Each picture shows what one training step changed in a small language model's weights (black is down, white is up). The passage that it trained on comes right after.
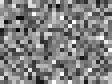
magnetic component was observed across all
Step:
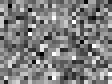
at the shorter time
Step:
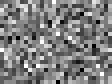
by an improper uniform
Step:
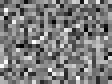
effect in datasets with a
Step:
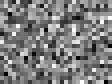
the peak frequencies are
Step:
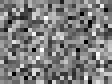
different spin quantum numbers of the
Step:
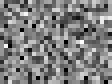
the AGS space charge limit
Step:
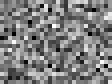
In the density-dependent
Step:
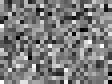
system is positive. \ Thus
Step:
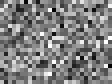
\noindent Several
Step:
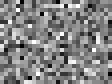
occurs for some subset
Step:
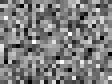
field is locally deflected over
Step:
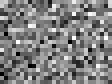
us to evaluate how a network
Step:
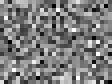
Wilson lines. We
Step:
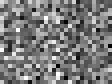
considering the models discussed in
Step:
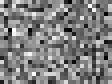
We look for regions in the
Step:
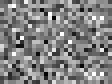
capacitance of 50
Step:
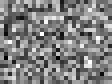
the single-particle Green's
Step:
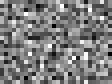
\ty. We get
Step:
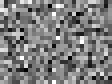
LO amplitudes from
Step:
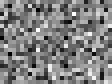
$\Lambda = 4$, although
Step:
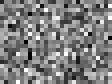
in the upper left corner
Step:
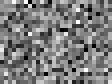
layer, a convolutional
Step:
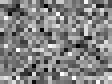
both accident prevention and
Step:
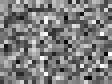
the pure states have a special
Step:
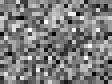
polar coordinates, the
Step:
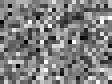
the inferred value of
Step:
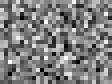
our method, there are some parameters that
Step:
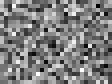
The cross sections are calculated for
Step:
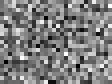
$b$ lattice parameters change by
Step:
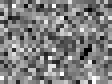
$C_D$ can and does
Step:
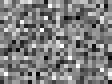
means, the appropriate
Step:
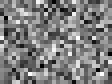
halo. However, the set of
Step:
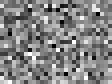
time required for D2D
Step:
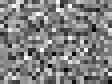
JCH provides the following
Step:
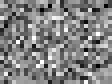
to the Green's tensor.
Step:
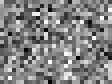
dynamics shows the periodic behavior.
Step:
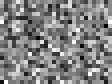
configuration. In clusters or
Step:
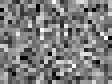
Stokes parameter $Q$
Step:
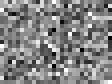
to better understand its
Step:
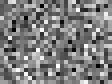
where the curly brackets
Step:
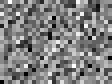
restructuring.} Adding
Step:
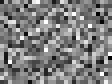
conformation, we computed for each
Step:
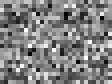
is the closest to that of
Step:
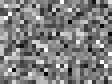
shall refer to this source as
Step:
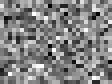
having more unpaired
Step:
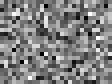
solid-state materials
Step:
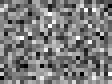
just one of the components of
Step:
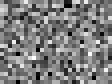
whether we focus on
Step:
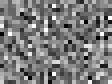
to ensure that the time
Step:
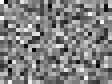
back to the SVP in the
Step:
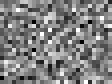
every point $x$ along
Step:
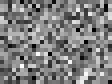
form of the potential is given below
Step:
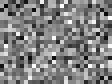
polarization (obtained by
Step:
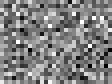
Figure 6 shows the distributions of
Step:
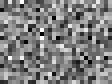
this result, a subtle
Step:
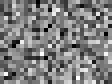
single photons. One
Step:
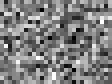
the Hubbard parameters,
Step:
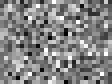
functions of GaN, C,
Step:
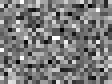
information system. With a review
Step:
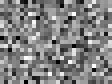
particle number are easy to
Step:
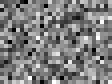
the lower temperature blackbody
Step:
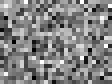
\int {\Upsilon}(
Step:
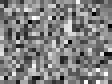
sample. A significant deficit is
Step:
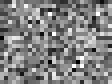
excitons when either
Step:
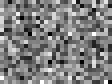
phases of the UHM,
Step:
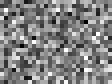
describe the dataset
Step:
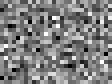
ensure the gauge independence
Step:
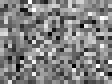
either set of known
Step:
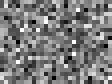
for optical spectroscopy
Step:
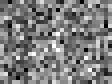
of the kinetic energy of the
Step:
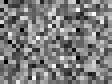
and then minimizing the
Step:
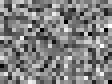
The probability to reach a
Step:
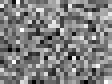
The large errors are due to the
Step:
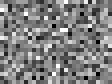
\O, Denmark.
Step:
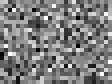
present study, we extend the above
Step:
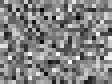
this for each conversation should be
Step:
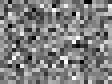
applied science secondary
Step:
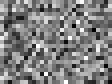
the shape to be relatively
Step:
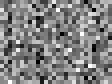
provide incentives.
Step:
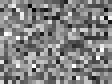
the eigenstates after
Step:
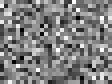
shows the monotonic
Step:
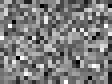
\boldvec{\sf E}
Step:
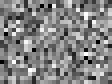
transformation does not allow for a
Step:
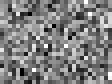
addition of the defocused
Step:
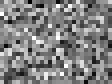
the key rate depends
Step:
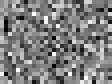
has no interactions with the
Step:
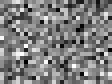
more current passing through the sample
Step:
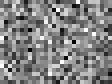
were carried out between
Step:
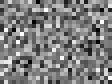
much longer than the expected
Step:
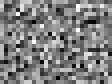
is standardized using mean and standard
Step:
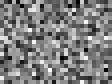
London Heathrow
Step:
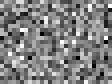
controller which in
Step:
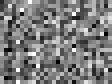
high for stars on the Zero
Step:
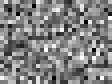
the true vacua.
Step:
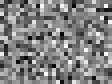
Society - Newton
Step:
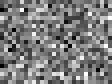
around two, in line with the
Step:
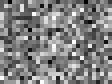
dimensions of frequency, inverse
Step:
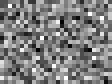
has fully periodic boundary
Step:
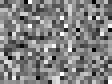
the MSSM particles are
